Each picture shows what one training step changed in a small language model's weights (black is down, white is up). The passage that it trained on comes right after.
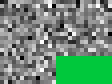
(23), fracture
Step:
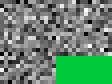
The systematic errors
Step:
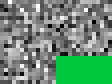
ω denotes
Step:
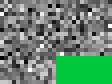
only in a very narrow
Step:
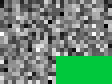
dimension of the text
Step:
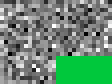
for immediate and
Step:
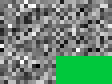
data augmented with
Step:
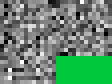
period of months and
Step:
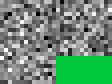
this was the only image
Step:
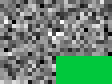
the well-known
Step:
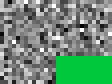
provisional patent
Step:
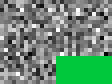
concerns the
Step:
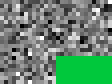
way, the change of
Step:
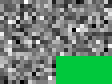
me to learn 6
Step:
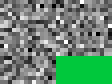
by a time-dependent
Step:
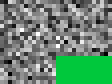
great problem in
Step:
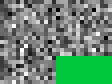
$0$. After each
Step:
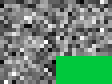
energy density over all three
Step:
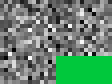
fields $A,
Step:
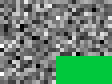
persist to “ensure
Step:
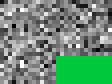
chosen in order to
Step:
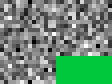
actual movement
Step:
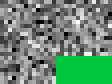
In this work, we
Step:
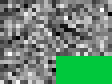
a critical role
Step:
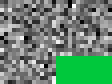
for the inclusion of
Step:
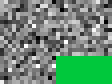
Figures 3a and
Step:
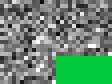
new results when trying
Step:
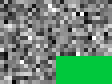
paper, Greek and
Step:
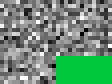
Gastro intestinal
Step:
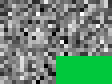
EEG recording while
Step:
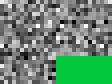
those with a Hearing
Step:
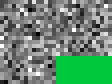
linear model, that will
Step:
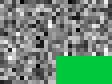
Medical University
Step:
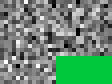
of non-negative
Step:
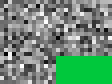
tensor structure of the
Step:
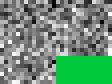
of the entropy for
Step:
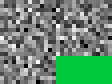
original TUT
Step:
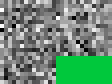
reviewed and discussed
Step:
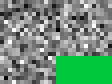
the estimated
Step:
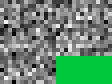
comparison. In the
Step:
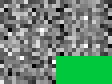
image pair of two
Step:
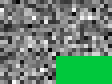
We consider three types of
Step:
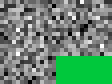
also use a pair of
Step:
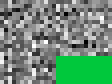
the treatment showed
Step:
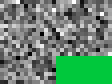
is the Bohr
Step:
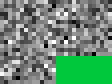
of components to optimize
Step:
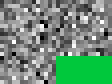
heavy metal
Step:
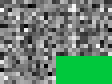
identifier of the network
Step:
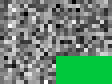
IR excess.
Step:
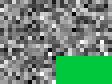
shows an ECG
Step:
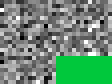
Environmental Protection
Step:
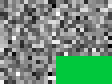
of the study group was
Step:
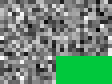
energies for this
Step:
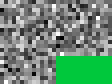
purified whey
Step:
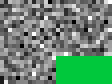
in sect.2)
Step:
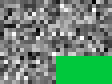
three non-thermal
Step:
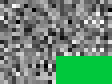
to the system size between the
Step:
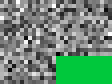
weights Final
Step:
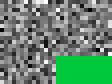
and they do more so for
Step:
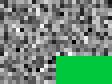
(C) of Fig.
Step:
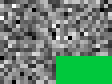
to time. In more
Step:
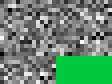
5.1 The method:
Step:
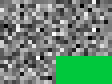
assess a broad
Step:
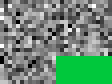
tend to access increasing
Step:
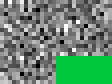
in the literature
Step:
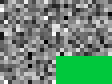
with the same goal
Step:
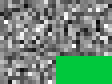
the temporally and
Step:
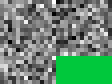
a more comprehensive
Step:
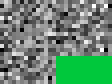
making it a
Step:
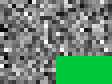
the X-ray image
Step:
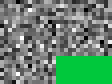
Using the lower limit of
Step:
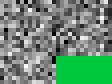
HI BS upto
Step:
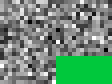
compares it with the
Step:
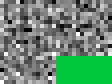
transformations in the
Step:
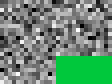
for a pair in the
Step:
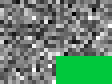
We show that our system
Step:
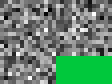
we can read off the
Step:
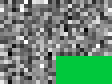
and highlights:
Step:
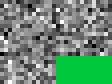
electron interactions.
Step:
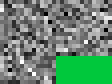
scheme. We
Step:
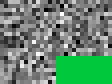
frictions in general.
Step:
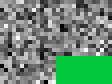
elementary school
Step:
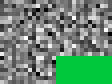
may not be provided.
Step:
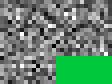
systems in which multiple
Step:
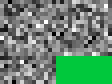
risk averse
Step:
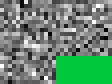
constructed. We next
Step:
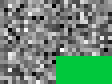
de vida de
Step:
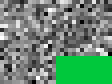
with 8 overlapping
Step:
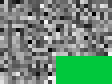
compatible with the
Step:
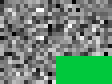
Ideas in the
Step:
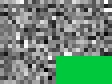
performance - iii.
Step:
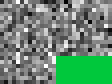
layers of activated
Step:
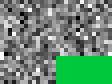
innovation will
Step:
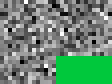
of integrating structured
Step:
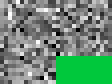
renewable energy can
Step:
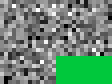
beyond 55
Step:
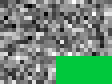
which does not indicate
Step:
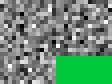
Intelligence and
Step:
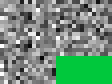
extended atomic
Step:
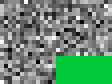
representative role, and
